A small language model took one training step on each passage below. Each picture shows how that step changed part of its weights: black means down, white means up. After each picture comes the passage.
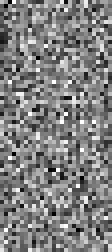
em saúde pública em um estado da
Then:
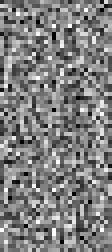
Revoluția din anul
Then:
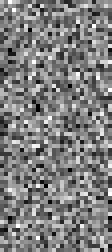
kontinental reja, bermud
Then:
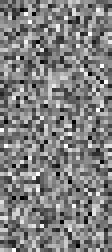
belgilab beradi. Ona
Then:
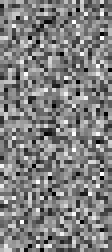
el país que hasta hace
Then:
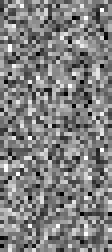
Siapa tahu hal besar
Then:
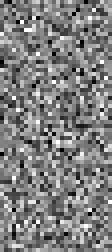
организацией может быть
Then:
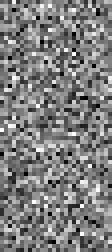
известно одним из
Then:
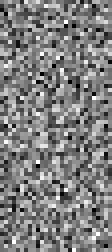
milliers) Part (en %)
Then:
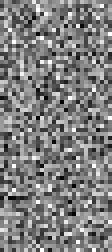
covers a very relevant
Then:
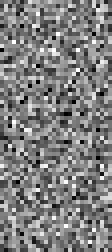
больного, поскольку
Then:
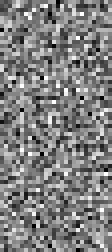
tadbirlarda yoshlarning
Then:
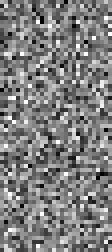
resultados obtenidos permitió
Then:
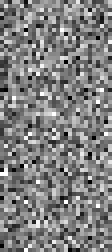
nafaqat amaliyotchi
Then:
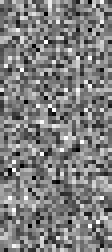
y niñas sobre la importancia de
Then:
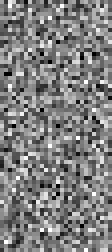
enough to remember the
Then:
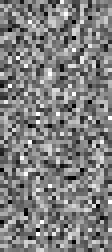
dilden daha kapsamlı
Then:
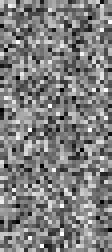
foydalanuvchilarning onlayn
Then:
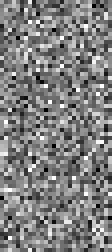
creatief leiderschap, wat
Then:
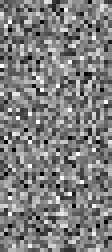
2. De inrichting van de
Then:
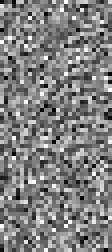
do podatkov: opis |
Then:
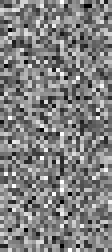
конференция* (pp.
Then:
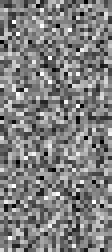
yetishmovchiligi — bu
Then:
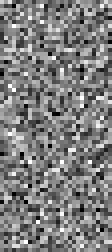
учеными Института
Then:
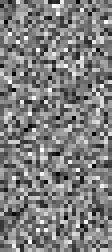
. Acesso em: 18 mai
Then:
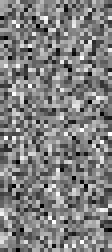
oʻzini namoyon qilish
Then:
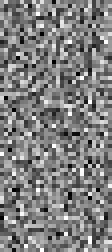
Naghdi N., Dewey D.
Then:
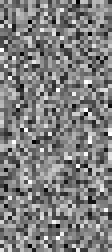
poetizar lorquiano,
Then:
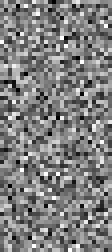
faylasuf bo'lib,
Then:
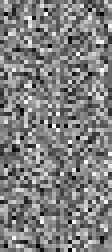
zu einem aktiven wie auch
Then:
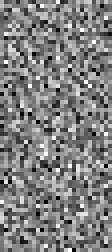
2. Crear una cuenta en
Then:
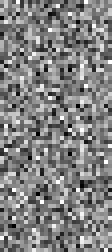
внимания себе и
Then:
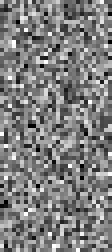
o processo de internalização do
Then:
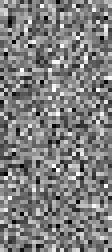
¹ Especialista em Educação,
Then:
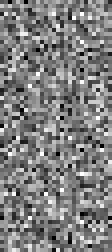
Руководство по спасению
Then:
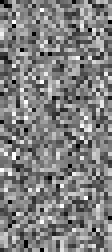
la transparence renforcerait
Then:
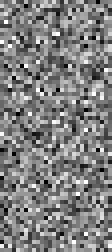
// Problemy i perspektivy
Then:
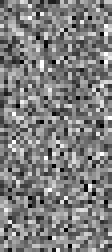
o‘ziga beryabdi,
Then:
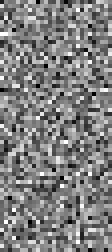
mattonella decorata da
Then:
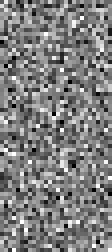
eliminarea factorilor de
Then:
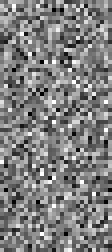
del conocimiento, mentoría
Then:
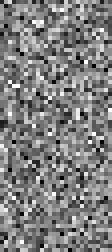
importantes evidenciam esse
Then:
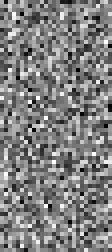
por pares, veiculados em
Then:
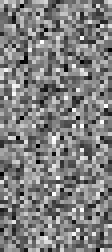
Набиулина Л.М.,
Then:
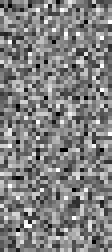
y una totalidad que nombra la
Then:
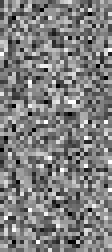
10-12 marta. Shiddati:
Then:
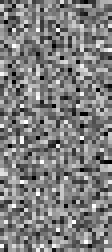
касал-ликнинг латент-
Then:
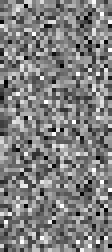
on their cooperation. The
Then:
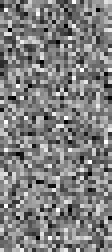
создать условия
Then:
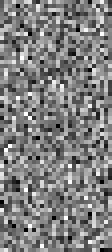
الدراسة في قسم
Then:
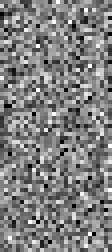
ko'p tarqalganligi va
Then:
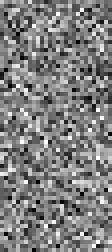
экономика, драйверная
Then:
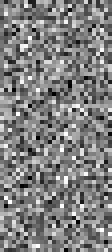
of Documentation*, 1998,
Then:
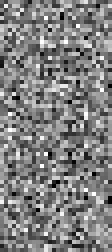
значительный вклад в
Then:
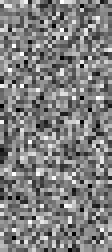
em sete partes de trechos
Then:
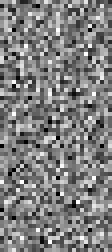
Boncuk (2021), Keskin
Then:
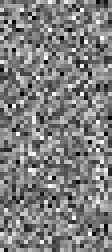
firmeza e sustentação da
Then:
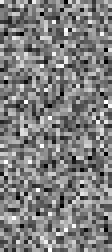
recours à la concurrence et de
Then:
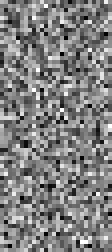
своими силами и
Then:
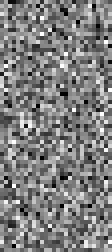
publication output and citation
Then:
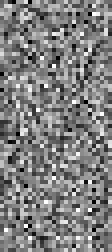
amo dolent si es que el amo
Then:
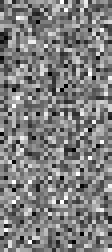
empenho e a motivação das
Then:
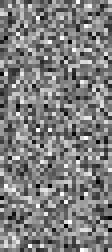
mavjuddir, ularsiz
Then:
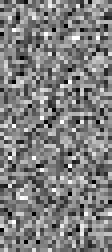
a catastrophic change in
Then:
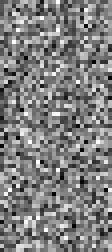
massa seca das folhas não
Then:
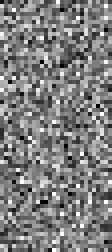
De acordo com Echelli
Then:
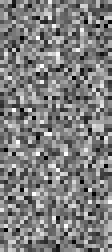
H. Hozirgi o‘zbek
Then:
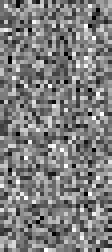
barındıran törenlerden
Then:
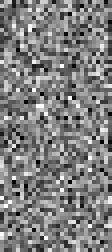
de un análisis del respectivo
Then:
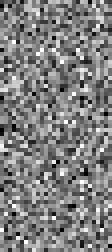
больным анемией,
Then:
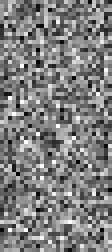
por la investigadora, conformado
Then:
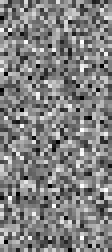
Если говорить о
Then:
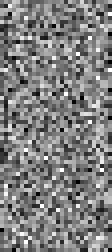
korporativ tarkibni qayta
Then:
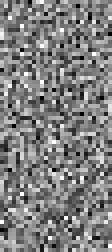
oscuro a transparente. Las
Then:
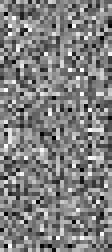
Ricardo, E. G.
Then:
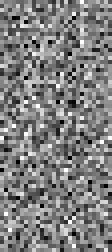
fluides médicaux,
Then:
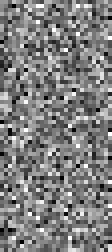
menjadi lebih teratur dan
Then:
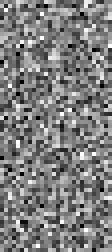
Наша анимация. —
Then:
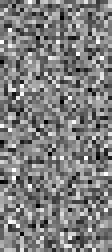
первый заместитель
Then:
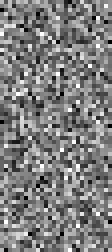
find reliable sources and
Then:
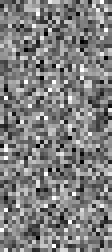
время как региональные
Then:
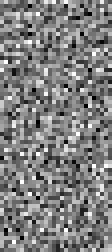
Sub'ektiv omillar bilan
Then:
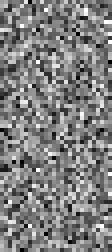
desarrollando destrezas
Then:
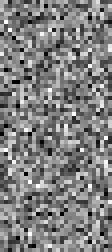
she‘r mohiyati va
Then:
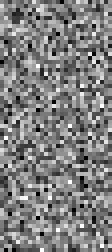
феълларининг маъно
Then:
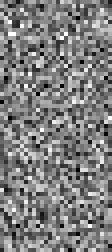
tariefdifferentiaties en
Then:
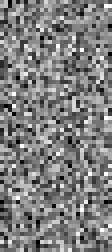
vuelve al servicio de las
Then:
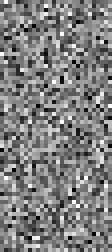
Uzbek-Chinese relations,
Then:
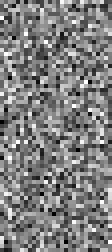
grau, relatórios de
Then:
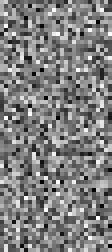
Abstract : Paper is a
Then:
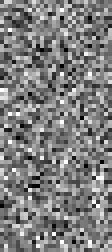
plus influents identifiés
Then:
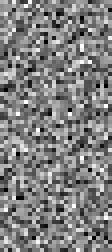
ja kvantifiointi
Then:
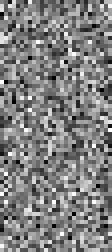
sertifikatlar bilan taqdirlash,
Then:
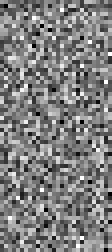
pinjaman (Abdul
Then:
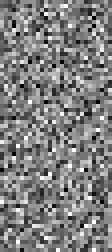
من حيث كونها
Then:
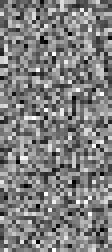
sua fauna formam um complexo
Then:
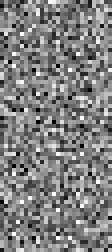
и взаимодействия
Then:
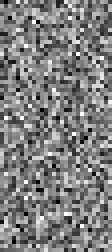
legales, sino que también
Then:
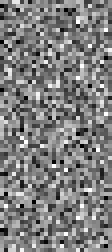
ги търсили, ако
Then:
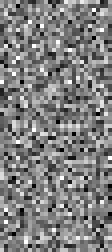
complicados, es necesario realizar
